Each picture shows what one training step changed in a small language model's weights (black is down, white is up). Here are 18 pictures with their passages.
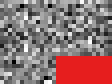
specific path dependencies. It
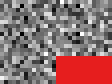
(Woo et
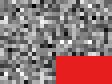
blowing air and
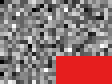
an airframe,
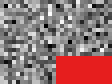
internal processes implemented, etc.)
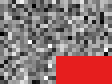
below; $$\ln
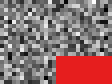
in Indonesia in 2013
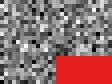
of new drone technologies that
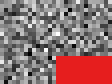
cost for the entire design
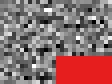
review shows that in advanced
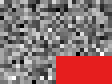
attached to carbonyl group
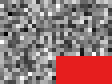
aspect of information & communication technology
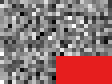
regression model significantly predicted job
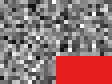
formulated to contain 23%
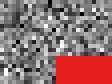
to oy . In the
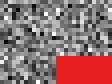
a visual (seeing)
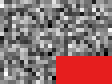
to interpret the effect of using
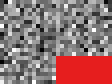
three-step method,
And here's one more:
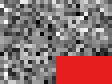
negatively moderates the
